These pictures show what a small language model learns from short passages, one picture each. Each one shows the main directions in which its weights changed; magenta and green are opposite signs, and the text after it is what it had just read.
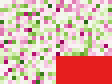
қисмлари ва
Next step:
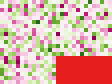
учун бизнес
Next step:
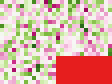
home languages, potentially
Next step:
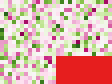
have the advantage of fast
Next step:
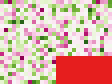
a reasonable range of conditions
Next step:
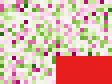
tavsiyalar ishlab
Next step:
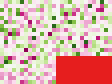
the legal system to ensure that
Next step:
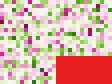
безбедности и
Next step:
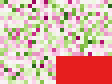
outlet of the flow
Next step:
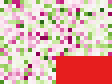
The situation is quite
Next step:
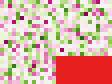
the tars. The tar
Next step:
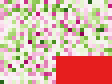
masih menggunakan
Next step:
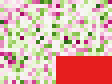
обеспечения функциональных
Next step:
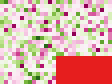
a significant relationship between attitude
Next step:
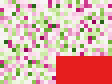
the issue persistently
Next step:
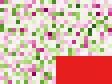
informe de 1996 de la
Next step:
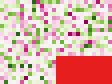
afirma que o
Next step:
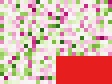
region. A comparison of early
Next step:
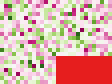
to calculate the values of
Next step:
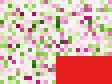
base pressure in the sample preparation
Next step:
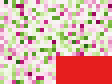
o mundo real. Eles
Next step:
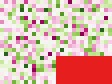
with more than 1.28
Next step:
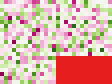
анализ существующих
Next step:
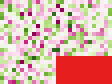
del intestino que
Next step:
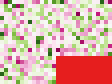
селекції й
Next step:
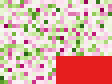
A., Najib,
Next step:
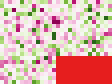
while photoacoustic
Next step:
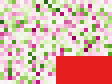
not been defined in the
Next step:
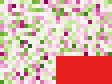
power to the village,
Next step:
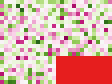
own comparable stories,
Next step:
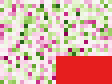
модель, методика,
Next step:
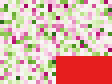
maintenance (in
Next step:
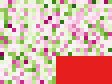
nitrogen, ring
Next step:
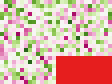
platform and AI as a
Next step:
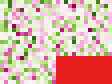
similarity, Drug activity
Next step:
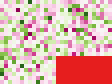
warmth and, of
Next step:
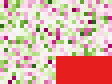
to ensure qualitative teaching and improve
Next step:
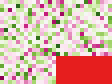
это другая
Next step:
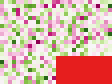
system (2) are
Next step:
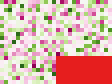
betekenis voor de
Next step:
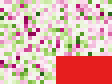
related accuracies generally are
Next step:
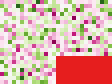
ETS European Treaty
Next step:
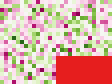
since then i don't
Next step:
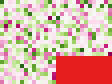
coincide with the
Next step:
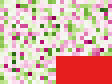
surgeons) are
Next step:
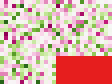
аср бошларида
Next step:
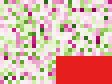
with improved efficiency and safety.
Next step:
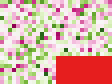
method, and section IV
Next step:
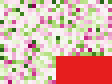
value in this case. -
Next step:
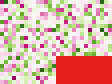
ordered to remove from
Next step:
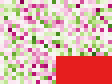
The sample was crushed
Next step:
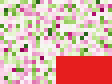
of about 20 minutes.
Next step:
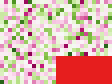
juftlash ishlari
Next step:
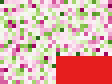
were no significant differences between
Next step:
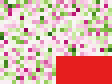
ребенка с
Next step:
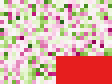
of the data that support the
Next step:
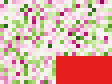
with Decision Support.
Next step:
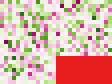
the commonest vocal
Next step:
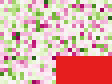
in the human psyche
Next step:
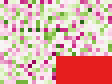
o disciplinari,
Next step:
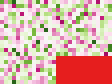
often leading to confusion for
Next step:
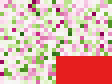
snaga elektrane
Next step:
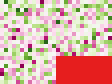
because of her frequent and
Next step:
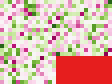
readiness in blending learning
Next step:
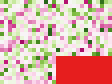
- Mainly lab scale
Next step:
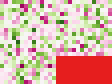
TABLETS FOR
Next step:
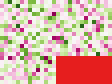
INTAKE IN A
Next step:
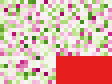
test the hypothesis or to
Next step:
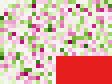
to use against, so the
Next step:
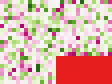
create significant opportunities for innovation,
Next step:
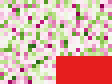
outcome of restoration measures
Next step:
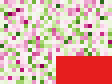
расценить как
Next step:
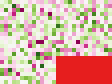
while the reactive power
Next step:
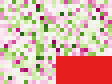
I, the independent variable,
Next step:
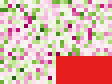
amaliyotda qo'llash
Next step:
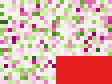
[5]. The main
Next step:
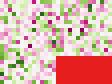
at the highest concentration of 100
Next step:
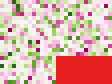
2008 economic crisis may
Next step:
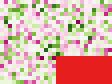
penting supaya
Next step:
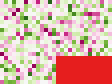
izlanishlar borgan
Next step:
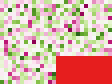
Drawing for
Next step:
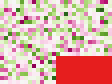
a group to complete the given
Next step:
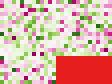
demand, thereby improving the
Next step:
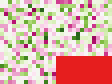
the narrative, and the
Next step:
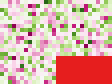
and interviews with experts
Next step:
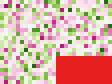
madde ile
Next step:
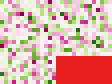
the field of strategic business
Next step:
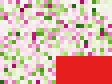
50% de proteína
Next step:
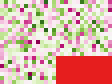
organisations to apply this information
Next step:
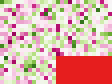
va innovatsion usullarini
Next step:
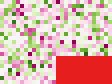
marketing to the tourism
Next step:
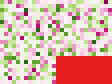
глобального та
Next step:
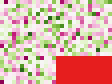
of all batches
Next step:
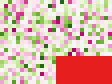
faoliyati tartibini
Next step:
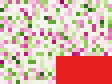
teachers. Countries such
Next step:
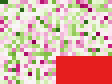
to per capita education
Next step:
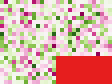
análisis de los tiempos
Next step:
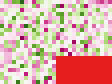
necesidades cambiantes de
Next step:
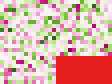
for detecting Adverse
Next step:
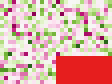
These APIs are defined,
